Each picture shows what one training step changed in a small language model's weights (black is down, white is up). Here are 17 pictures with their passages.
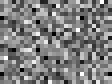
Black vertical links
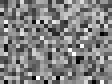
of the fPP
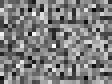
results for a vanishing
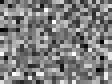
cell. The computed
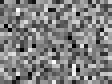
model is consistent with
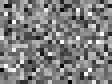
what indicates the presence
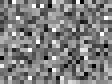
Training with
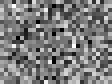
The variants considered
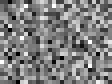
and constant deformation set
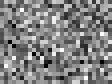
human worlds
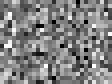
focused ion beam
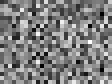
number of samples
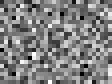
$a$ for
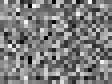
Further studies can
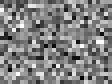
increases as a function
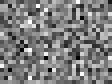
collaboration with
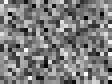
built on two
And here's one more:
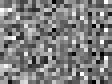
manuscript are
